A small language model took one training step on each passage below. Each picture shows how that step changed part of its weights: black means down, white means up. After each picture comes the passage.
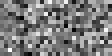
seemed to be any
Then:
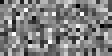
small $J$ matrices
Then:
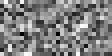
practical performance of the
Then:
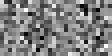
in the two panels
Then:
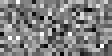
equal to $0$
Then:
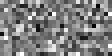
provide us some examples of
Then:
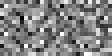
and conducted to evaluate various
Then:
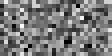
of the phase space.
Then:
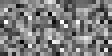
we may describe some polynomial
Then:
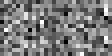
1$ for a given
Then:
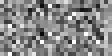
{\bibinfo {title}
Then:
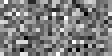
alpha), the standard
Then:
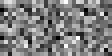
with the current noise
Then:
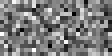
minimum separation determines,
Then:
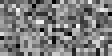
de degr\'e
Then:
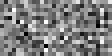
Table A.1 in
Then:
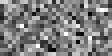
of our results so far
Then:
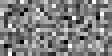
\lambda y,
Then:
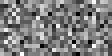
dollar to
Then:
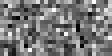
Research Council
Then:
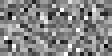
\varepsilon \beta|}
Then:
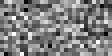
where $E \coloneqq
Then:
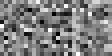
computed in terms of a
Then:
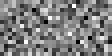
independent of dualities,
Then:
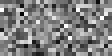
Suppose $\sum_{i
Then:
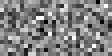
surfaces to mean at least
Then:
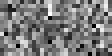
K$ is some additional
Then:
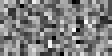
modes when there are multiple
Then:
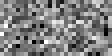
The limited numerical experiments give
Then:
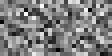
given by the four quantities
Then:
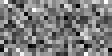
SLHC operation.
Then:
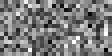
is the symmetric group,
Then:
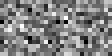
with the suspension
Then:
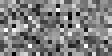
intervals of linearity
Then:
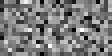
its orientation in space
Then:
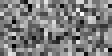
and $\chi$ a
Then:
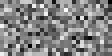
equal to the exact mode
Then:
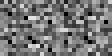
0pt minus
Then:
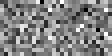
carries a dimensionality
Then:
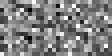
the vertices of the initial
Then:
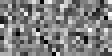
the cut-correlator
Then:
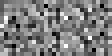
SPDE and the
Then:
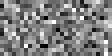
to show that a group
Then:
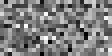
induced amelioration
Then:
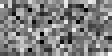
this market is an
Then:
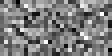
with finite volume. Let
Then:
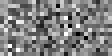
experimental demonstrations of the
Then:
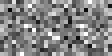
a Markov chain embedding technique
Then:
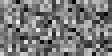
not reduced. Therefore when
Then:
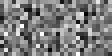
of the largest singular values
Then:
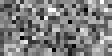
a set $\Sigma$
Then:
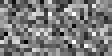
a quasi~group.
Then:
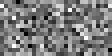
is operative. Let
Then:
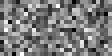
of the present section is
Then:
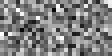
equations as operations on graphs
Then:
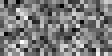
$P$ is
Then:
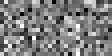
Some of the
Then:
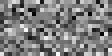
color superconductivity at
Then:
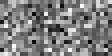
was presented in Ref.
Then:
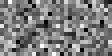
it has finally been
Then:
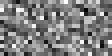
with $D_m
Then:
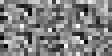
complete, the future in
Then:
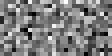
with energy above a constant
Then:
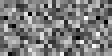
by sequentially
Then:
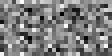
the initial (final)
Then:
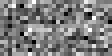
signal localization.
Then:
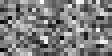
ev}$ given in
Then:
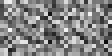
to work with the
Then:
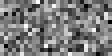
there are other interesting notions
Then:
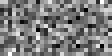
$\gamma$. Specifically,
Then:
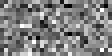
expect the methodology introduced
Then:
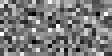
$i$. The magnitude
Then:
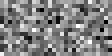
the causal effects
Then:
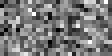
herein do not necessarily
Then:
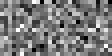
the early pioneering
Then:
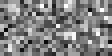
completely by the following symmetric
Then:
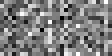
metric tensor, and
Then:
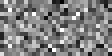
to suppress the
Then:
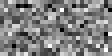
these were used as a
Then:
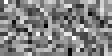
unitary on a complex Hilbert
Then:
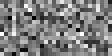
directions. From top to
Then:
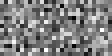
C.~G. and
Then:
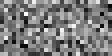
and trajectories of
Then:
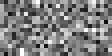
an Au wire
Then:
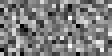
\sigma <d.
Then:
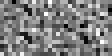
the same setting as in
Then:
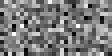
of $H$. By
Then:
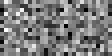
for the phase shift in
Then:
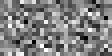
the possibility of reproducing
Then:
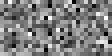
have been introduced in recent
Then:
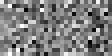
during cooling is closely
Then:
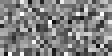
Consider $\lambda$ satisfying
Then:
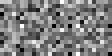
of Burch}
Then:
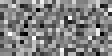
of our recovery results
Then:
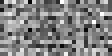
Chan, M.,
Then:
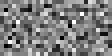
property, required in
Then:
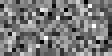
thus, not determined by
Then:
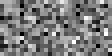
compared to the conventional
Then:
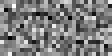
and measurement noise variance.}
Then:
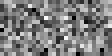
positive homogeneity for
